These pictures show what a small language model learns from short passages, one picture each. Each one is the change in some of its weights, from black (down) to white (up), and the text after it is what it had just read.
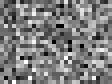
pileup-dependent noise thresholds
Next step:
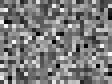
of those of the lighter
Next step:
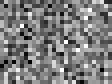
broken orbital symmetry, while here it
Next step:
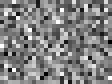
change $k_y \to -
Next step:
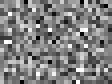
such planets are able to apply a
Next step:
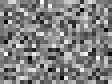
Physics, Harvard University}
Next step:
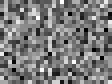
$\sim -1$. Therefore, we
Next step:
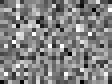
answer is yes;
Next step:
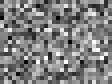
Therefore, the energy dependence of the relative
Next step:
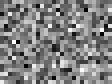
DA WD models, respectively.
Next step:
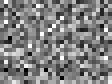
towards such computations we now
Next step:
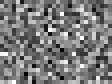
to be optimally innovative in
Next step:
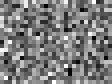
4.2~K in terms of
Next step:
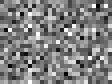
our latest results on the temperature behavior
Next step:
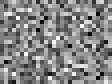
the ratio: \be \langle
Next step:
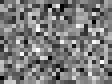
the correct energy and angular dependence for the
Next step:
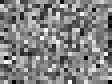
the LEP, SLC
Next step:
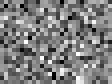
at all. These finds together with
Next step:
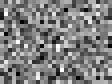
at different stages of the
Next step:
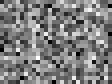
the number of qubits and the
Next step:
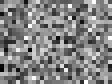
this same category of
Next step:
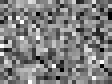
of trend and values. This
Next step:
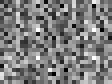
and mixing parameters of the Higgs
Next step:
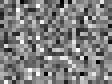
turn adjusted to the correct value
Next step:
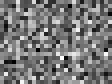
focus, not accounted for in
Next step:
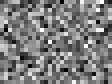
closest to the desired
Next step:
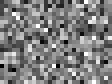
time scale. At the same time,
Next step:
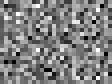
is shown with a dotted line
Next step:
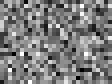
effects. For this reason all systematic
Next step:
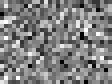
insets in Figure 3c. It
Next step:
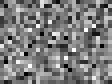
the exact expression of the potential produced by
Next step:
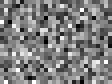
of writing $2v$ as
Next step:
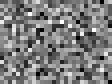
{\bibfnamefont {Stefan}\
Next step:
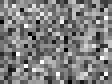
in $M$, then by Theorem
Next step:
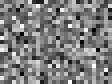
a lot of well defined estimation
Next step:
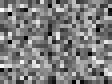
the monofluoride.
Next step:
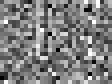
moment as a function of the
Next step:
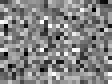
Using the neutral kaon
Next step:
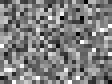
in classical stochastic process}
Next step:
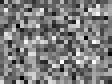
applied for this problem. Although
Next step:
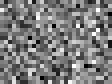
difficult to distinguish within a
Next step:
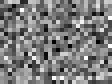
because in principle one should perform the
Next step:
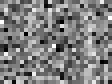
step and change the shape of the
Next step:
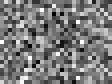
would not provide any improvement in
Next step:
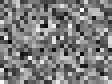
only values of $E$ larger than
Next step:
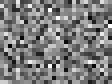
two couplings arising from the
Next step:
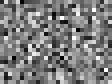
adjusted to have the closest
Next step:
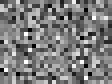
the detection of pre-existing
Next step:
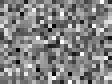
TPC gas. Momentum resolution
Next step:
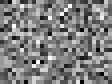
a mechanical chopper in the
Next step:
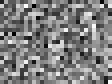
The distribution of eigenvalues affects
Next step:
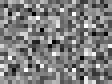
high temperature instantons the
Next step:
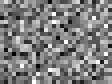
Rates of Dark-Matter
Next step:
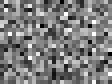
lengths the differences between all but
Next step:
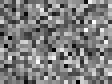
can either form a uniform BEC phase
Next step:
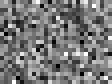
for a given microscopic disorder.
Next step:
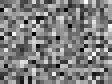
% The resulting kernel density function
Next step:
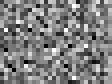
section, we derive an exact expression
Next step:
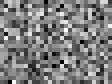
transmission resonance of the superconducting
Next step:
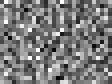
magnitudes are obtained for the case in
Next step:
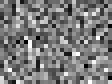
been generalized to describe other
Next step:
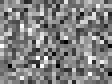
protocols and architectures. It is
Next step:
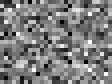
\end{equation} The effective potential
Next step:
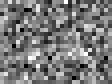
star formation as long as the
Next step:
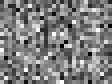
dictionary-based scheme,
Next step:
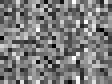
and communication system of the
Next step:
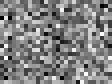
different parameters and we chose the
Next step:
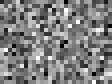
the unitary Fermi gas}
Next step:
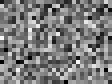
the resulting model has for sparse
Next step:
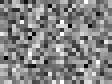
a variety of spectral regions, from
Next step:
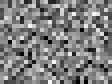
energy parameters of Run 1. The
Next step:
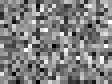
CHF utilizes OTK
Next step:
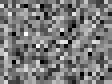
resulting closed-loop stability.
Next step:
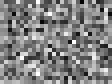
has been discussed in previous sections,
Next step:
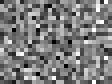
the appropriate variable to describe the
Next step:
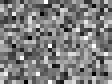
model, the FMS mechanism
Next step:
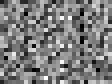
by the extrinsic effects of
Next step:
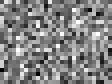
critical need to ensure that the
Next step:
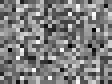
to a protocol using three
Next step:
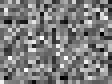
exist different types of robust
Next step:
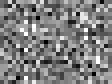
GK radiosurgery.
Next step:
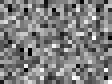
width $\tau$. The pulses
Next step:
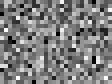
Ca content. One can see
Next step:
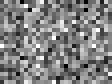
(right panel). For the
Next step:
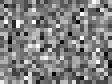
where $T_{s}$ is the
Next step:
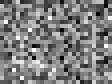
in the optical based on a
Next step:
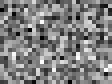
the sample by lens (L1).
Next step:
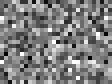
using of a wider plasma
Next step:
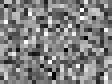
index $\Gamma$ increases with the accretion
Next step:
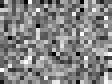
box have been added. In
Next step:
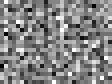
absorbed into a redefinition of
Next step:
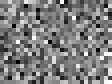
are small by $\massrt$ and
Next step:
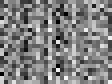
derivative if and only if the
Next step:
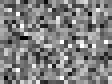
presentations or meetings the
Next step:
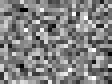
Gueth et al
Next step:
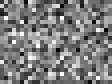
which is a direct measure for the
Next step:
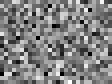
between two Boolean vectors
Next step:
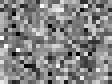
emission lines H$\alpha$, [N
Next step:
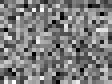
\, , \ee the perturbative decay
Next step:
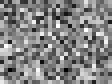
for many applications, e.g.
